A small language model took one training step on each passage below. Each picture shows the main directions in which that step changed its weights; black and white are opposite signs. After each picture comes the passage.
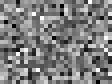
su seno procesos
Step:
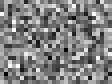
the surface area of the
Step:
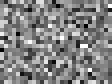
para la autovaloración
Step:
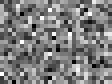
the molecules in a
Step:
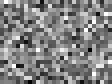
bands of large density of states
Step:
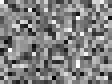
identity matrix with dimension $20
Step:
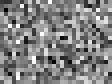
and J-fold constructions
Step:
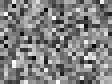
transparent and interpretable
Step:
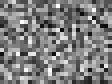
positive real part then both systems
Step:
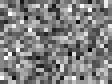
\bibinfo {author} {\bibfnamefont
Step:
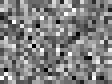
\& Membership}
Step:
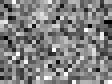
the Bridge centre following
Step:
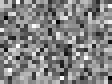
behind the code they had
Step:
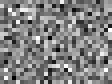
Benjamin y la
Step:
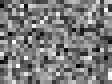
mostly due to Kaons
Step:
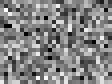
the model is the regulator
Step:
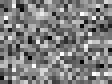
The parameter EKF uses
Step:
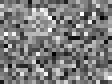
siempre presente. En
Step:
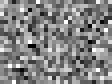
way described by Chaboyer
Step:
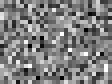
flux. For the DM mass
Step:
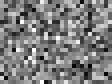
\delta n \frac{d
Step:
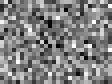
Silva et. al
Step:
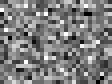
legislative base,
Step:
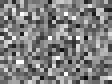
Intermediate sources ($0 <
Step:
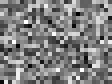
by women in achieving material
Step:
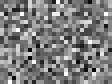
event selection, and bulk
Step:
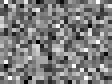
the case for four dimensional
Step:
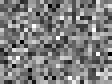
of the given system. To our
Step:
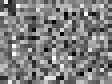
durch motivierende und
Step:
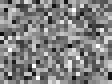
apparatus capable of
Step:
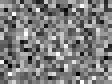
as the typical interlayer
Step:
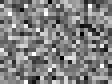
the Thermodynamics of
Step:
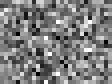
em Bom Jardim,
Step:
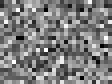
\rightarrow 0+$. In order
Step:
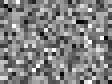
chez l'enfant
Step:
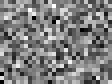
appearances by using additional features
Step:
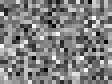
compared to the experimental data,
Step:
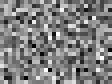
comprender así la
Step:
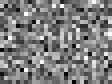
with different outcomes in different
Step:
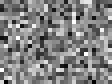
and the temperature $T^*$.
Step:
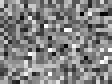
barpo etilganligiga
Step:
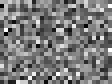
é de qualidade, se a
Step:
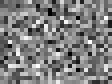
waviness, permitting
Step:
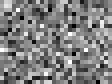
spherical-pore structure
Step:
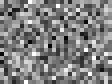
the practical aspects of
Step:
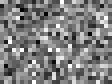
in Fig. 4. Its
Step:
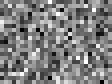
also found that in the early
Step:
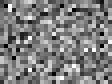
so'zlar talab
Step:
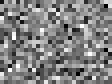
we define some flat background
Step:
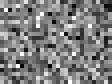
the exponential increasing of number
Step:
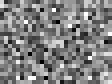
oblasti i oblasti
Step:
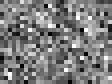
of first light, defined as the
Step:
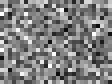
Figure 2a (inset)
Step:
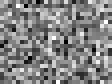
the method A. This is consistent
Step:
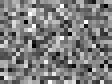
ishtirok etish
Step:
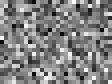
guru Rasa
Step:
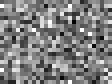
and identify the model parameters to
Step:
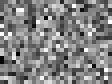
a function strongly peaked at
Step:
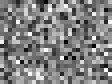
(6 Zilkade
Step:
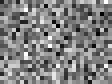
ground per orbit is between
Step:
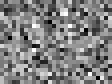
the model to evolve in
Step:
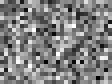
and $k_5$ as
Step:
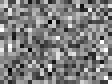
The data rate is 25G
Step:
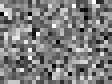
opposed to that of
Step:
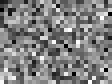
that the photoionization of
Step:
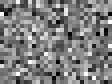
closer to or even above
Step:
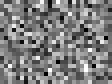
works are being carried
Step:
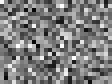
Sitter space are physical fields
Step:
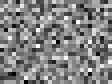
homme ou adressée
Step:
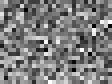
[V shape across the
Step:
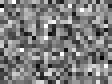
\item Column 5:
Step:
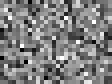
the simultaneous presence
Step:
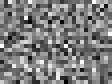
resources by integrating different
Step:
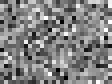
Pour ce qui est des
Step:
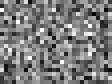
to the treasury of
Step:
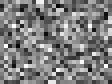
du GBIF est à
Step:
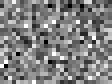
\end{equation} where X
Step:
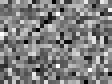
faixa ou franja
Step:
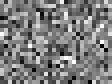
2.5. Resultados
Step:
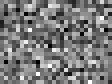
mayor porosidad de las
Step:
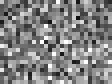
is that such a flow will in
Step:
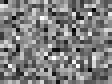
te geven en dat is
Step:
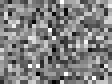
assume that solar photons
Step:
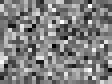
for the different light curves shown
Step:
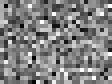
no solo elementos de
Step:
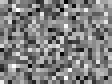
population size estimations for
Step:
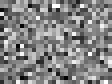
semiconductors with
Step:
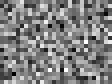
dan Pengangkutan
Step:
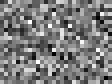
para promover uma transição
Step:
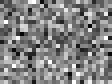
metrication of low temperature panel
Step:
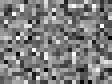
smoothness of the surface
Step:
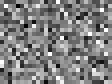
Fig.~3 are presented in
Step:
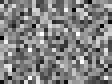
stay for a fixed time
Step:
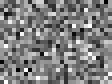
angle of the disc with respect to
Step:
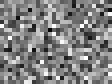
with interactive visualization
